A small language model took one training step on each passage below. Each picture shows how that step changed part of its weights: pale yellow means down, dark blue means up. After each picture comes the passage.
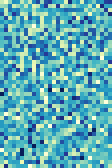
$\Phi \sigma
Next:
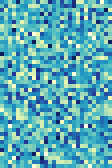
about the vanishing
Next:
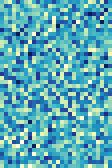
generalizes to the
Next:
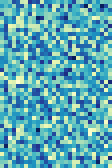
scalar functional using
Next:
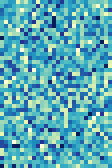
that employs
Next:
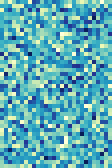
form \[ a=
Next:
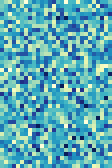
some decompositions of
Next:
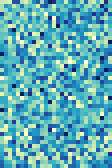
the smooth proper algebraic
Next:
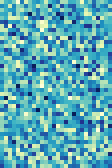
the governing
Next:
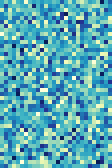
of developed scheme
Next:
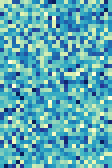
the locally free
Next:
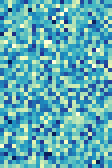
results based on
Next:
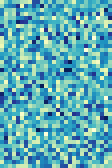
tangents et
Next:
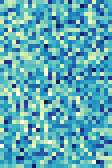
follows from the
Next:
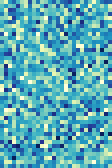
is projection of the
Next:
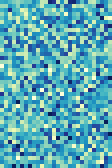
denote the fact that
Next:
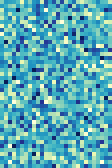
Such processes are
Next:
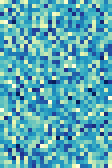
in the definition of
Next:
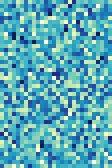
This time, one
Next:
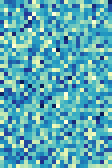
relations. The
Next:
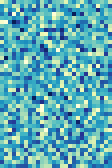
is contractible in
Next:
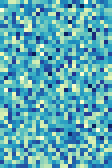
delta function
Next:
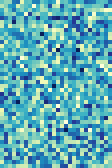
bilinear estimate and
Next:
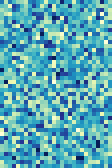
these quantities should
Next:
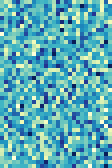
loops and
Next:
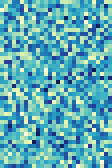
consequence of the
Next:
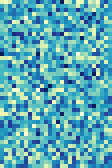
of a certain
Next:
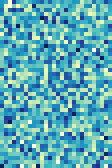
would get a set
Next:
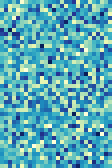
choose an infinite geodesic
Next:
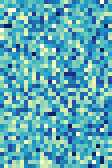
showed the
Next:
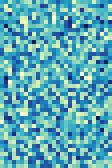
relation on the class
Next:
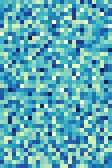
const}$, is
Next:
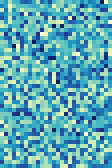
the limit in Proposition
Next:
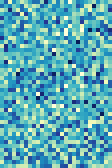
Let $W$
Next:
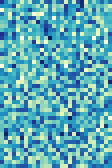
terms of generating
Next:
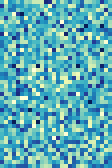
\proof If
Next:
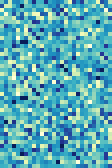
\infty$, we
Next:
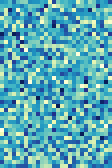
$$ As by
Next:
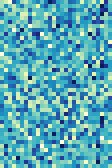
the vector field
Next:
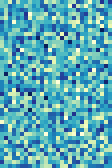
for high-dimensional
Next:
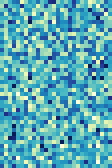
and the vector bundle
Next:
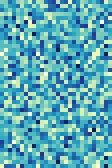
is a maximum
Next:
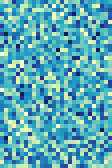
height 5pt
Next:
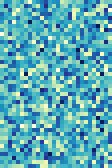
distributed algorithm on
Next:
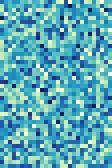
of data points and
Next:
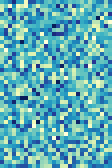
\text{ if
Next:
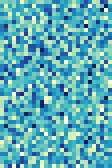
paper, we presented
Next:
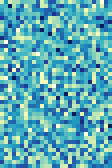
games in
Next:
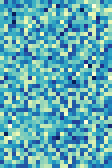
trivial vector bundle of
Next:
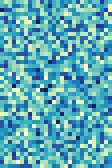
of extremal
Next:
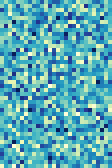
to make some further
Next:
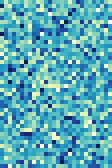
1b) For
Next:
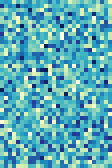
Z}$. The second
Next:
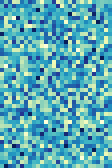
must be determined
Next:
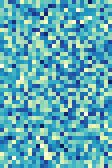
terms of performance;
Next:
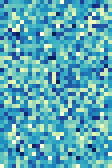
the proof of Lemma
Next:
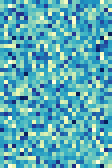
\bar {\rho
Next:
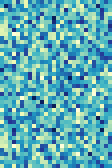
we see that on
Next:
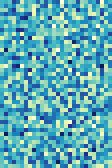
- \Phi
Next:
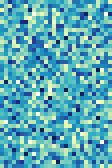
Its tail
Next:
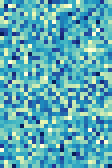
if there exists a
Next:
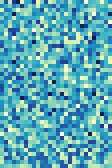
Weil divisor
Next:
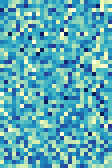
We repeat
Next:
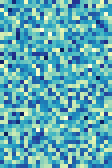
x$ and
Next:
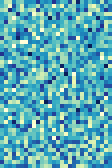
\noindent {\bf
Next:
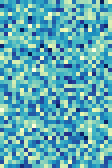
a tensor product of
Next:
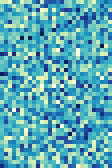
a finite number of
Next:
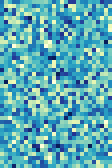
these estimates we
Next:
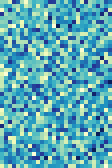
out the behavior of
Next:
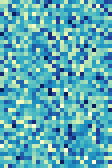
$\ell$ it
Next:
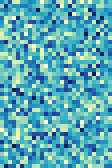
also be called a
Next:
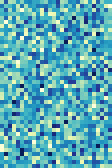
Take a
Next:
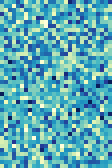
since $\nabla
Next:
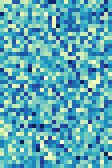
the dynamics into
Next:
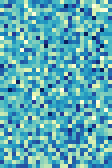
repeat the
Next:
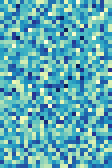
1 is true when
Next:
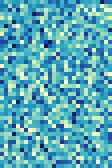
phase conditions are
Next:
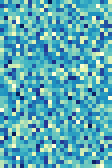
The left side of
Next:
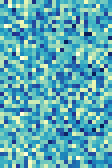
and an open
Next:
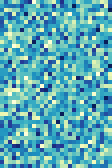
of trajectories.
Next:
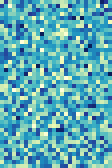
when \newline
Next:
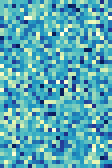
set). So the
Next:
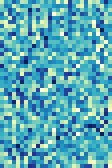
input to the
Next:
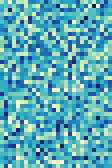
field $K$.
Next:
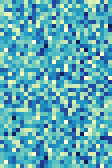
interesting property of
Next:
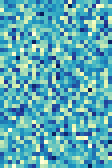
this direction where obtained
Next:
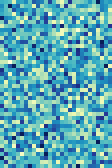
{\it Proof.}
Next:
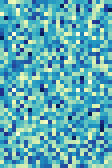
quasi-periodic system
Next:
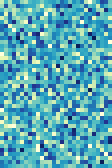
of the component functions
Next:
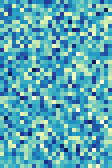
orbit and that
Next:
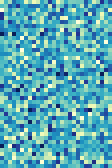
comes to some
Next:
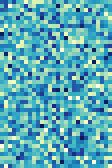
$H$ is
